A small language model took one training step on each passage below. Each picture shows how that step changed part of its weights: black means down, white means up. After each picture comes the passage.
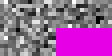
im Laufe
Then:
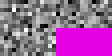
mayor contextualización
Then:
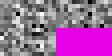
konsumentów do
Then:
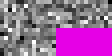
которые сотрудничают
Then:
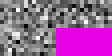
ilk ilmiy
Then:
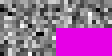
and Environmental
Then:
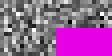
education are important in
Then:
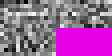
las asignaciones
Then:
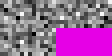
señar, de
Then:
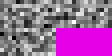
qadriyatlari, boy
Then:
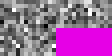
ser observados.
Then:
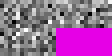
pouvoir peut
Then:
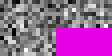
فضل -
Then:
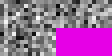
в каких
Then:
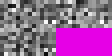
Lizenz und
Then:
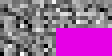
A análise do
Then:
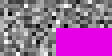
тією ж
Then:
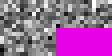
nelle quali
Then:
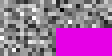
uma estrada natural
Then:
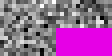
que comprenden todas
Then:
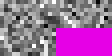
que até o
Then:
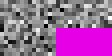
o nada
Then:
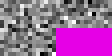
dos propósitos
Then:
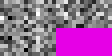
30 yanvardan
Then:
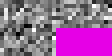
ва унда
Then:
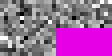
de français
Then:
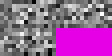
uy sohibasi
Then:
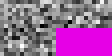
permite interpretar que
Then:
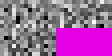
documentos fueron
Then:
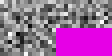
a necessidade de
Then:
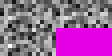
Л Н О К
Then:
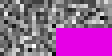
dengan keinginan
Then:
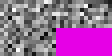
standart uchun quyidagi
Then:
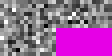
en culture
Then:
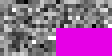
Analyse des
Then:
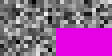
sosial yang
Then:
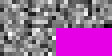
mazmuni asar
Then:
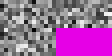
va ko'z
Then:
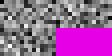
les hunde
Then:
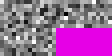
records and the
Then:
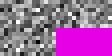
talabalarga qaratilgan.
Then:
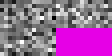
2 рази
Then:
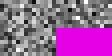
va kelajak
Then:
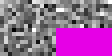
la productividad
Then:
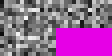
xam sifat
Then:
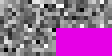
la integración
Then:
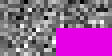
Studies Law
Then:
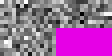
Procesul a
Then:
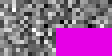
environment in which
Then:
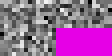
mehr va
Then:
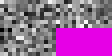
of access:
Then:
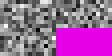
memberikan pemahaman
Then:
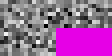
o mecanismo de
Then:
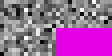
- dispus
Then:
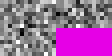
associated with the
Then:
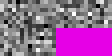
cualquier tradición
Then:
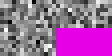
resolução de
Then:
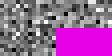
между внешней и
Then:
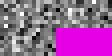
have been
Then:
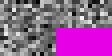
muestra del estudio es
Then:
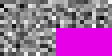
Tomada de
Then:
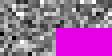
estos sistemas, un
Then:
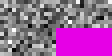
presentado por un
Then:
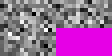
va tarixi,
